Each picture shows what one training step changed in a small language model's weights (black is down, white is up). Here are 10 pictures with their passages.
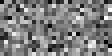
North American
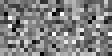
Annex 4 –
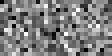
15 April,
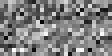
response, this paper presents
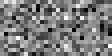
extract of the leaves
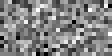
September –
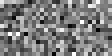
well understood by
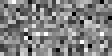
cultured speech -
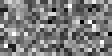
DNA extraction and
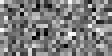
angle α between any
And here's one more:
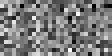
it can be considered that
